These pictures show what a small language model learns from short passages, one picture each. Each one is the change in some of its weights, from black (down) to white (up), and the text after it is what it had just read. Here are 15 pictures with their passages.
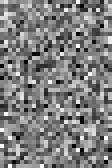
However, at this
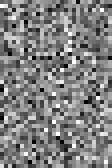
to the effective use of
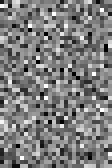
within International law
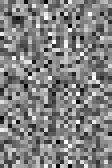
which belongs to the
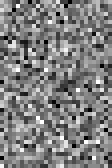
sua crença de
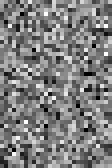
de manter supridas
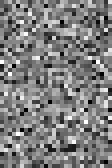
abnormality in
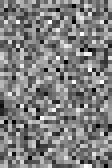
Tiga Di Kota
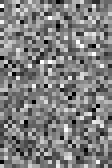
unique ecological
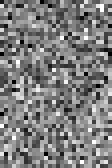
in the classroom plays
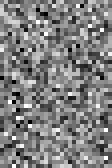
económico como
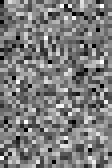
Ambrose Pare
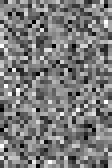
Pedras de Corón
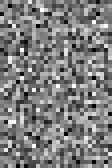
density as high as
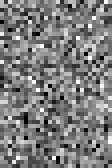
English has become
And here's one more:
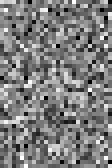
growth. Even in
